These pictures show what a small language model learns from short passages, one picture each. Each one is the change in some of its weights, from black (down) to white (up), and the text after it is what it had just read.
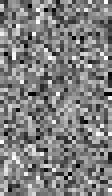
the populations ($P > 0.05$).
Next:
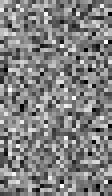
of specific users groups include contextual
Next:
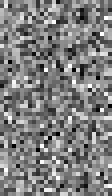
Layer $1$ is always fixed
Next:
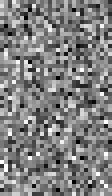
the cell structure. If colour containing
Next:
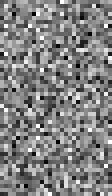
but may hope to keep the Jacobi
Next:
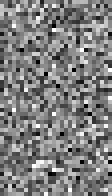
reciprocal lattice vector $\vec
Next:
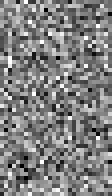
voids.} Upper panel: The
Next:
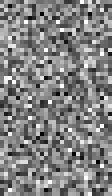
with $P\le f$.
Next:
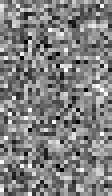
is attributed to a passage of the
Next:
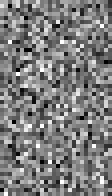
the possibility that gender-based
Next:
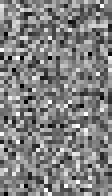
is the topological mass and we select for the
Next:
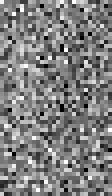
1. Introduction A breakthrough in
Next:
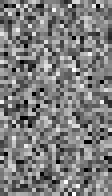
the SG model correctly describes the
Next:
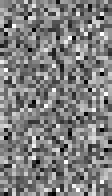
Dried fruits of all three
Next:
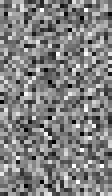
consider the pole contribution to the
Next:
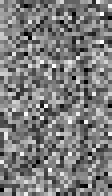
not significantly affect our results. We grouped
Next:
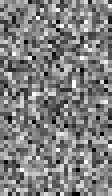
for some $j \geq 1$. To
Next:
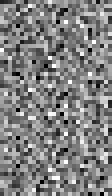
obtained using MAPLE [39],
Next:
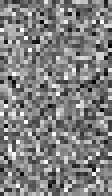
classified based on several factors like 1)
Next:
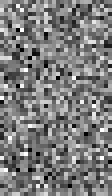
of deterministic differential equations, which represent the
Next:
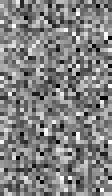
to the perturbed quasiparticles) are at
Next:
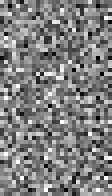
above the 18 K Curie temperature of
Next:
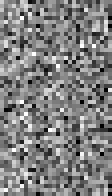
practical means in achieving an objective in
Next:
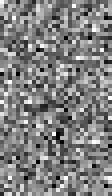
(*CAR*s) designed to
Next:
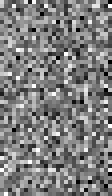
ordinals $\alpha' \oplus
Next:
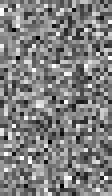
and versions of the curvature tensor. A
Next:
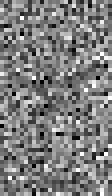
two dimensional. One of the result is shown
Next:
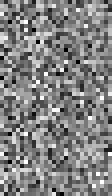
weight of undissolved cerumen
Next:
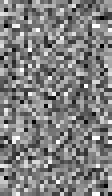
players and resulting in deterioration
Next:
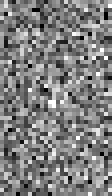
gravity forces can be added to an IP
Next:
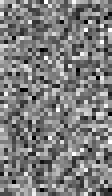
be determined by phenomenology) that has no
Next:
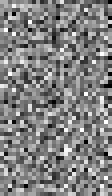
individually, by calculating the average
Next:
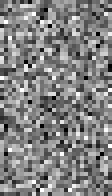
under limiting cases to isolate individual dynamical
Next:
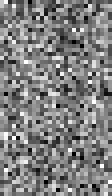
set $C$. Suppose, a dynamic variable
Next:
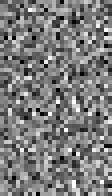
2. XRD patterns of
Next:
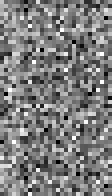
dimension $n_s$ grows as
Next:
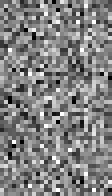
low and high $\pi\pi$
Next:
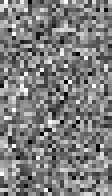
condensation, the zeros will converge
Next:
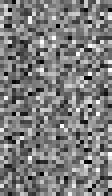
IDEAL SPACE OF
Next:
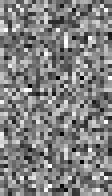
of the benefits of the drugs
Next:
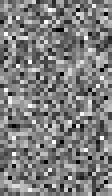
have $k\ge 1$, hence $$
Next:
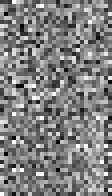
with every basic solution \basissol is
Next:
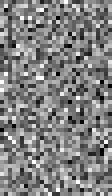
stars and the short formation time, it is
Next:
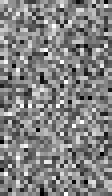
/Non-Lamellated – having
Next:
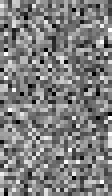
the leading instability, but may lead to
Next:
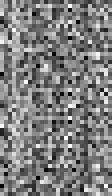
*Theileria capreoli*
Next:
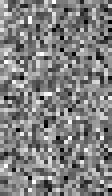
Eradication Programme
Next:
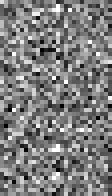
}% \end{equation} The
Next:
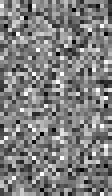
the system. In some particularly simple cases of
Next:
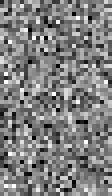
visualization of two intersecting unit
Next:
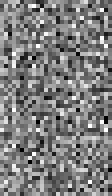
liver biopsy for diagnosing
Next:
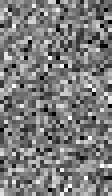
Mellin transform (1.2)
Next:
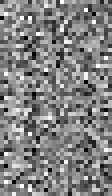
(gliders). A
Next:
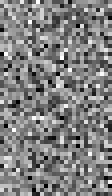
movement within a physical space but also
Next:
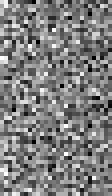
Ismail KA, Arafa
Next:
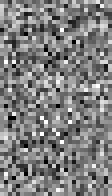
is not possible, hence $Q$ is
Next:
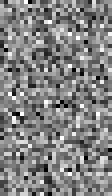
resolution of $X$. As before, given
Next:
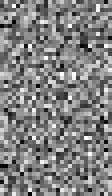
Law Faculty Abstract:
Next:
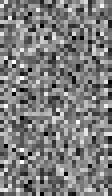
time, we will prove that the probability that
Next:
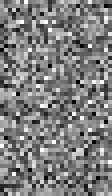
order finite volume scheme. To this aim,
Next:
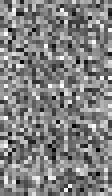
a wheel, with the cycle
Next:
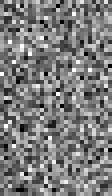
analysis provides an in-depth understanding of
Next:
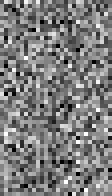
rapidly because of the on-set and
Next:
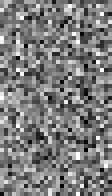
and Musculoskeletal and
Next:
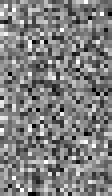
ses commentaires et son
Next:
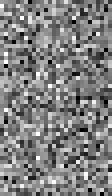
training loops. SinGAN, as
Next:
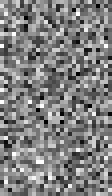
to the western world. .
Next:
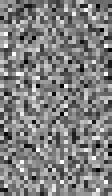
K., Resconi, G.,
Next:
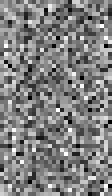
walls resulted in a measurable
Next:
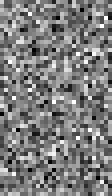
unreasonably high values, and
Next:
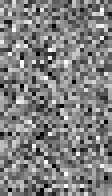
leaving the density and mixing ratio as the
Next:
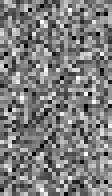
the wave and completely ignore each other.
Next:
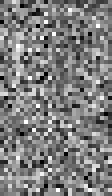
prethrombotic state and can
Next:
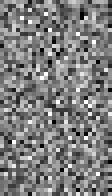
study compared 2% lidocaine
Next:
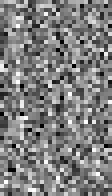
and the 4D calculations of Reid
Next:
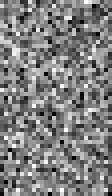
in particular its second half is what really
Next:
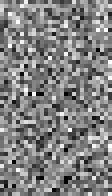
coding is realized by a Galois
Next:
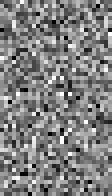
receptori (KIR),
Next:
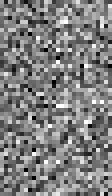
\in S\right\}\right),
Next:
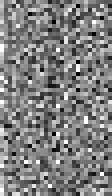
of lanes to enlarge the flow
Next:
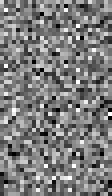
each $A \in \Sn$,
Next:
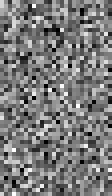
the photovoltage varies only slightly
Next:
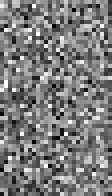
the 2-norm, indicating that these results
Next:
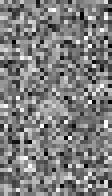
B = \emptyset$. Association analysis
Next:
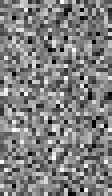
Gallagher's Lemma (Lemma 1
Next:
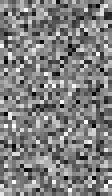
may be unstable (e.g. when
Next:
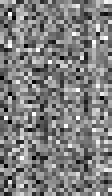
by asteroseismic observations
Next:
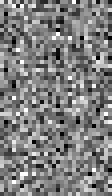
\textnormal{ dividing }
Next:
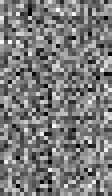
development and alpha testing using a
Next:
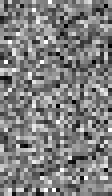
design is employed in this study. C.
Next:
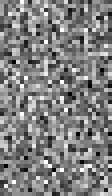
national workforce and is considered the second largest
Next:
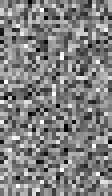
content, but complex or highly customized loading
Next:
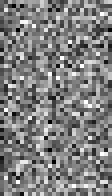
eInvoices, suitable for
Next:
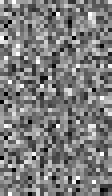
and the free-carrier absorption,
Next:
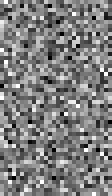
to generate the seed value, thus no external
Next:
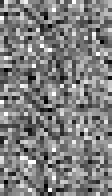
evolution of the loop size distribution function with
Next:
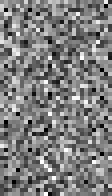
in the training and test sets for each functional
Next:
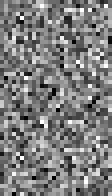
a single-valued neutrosophic
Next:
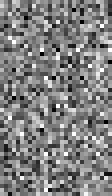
the mental workload of each driving
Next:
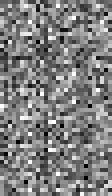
ABSTRACT The load shifting technique
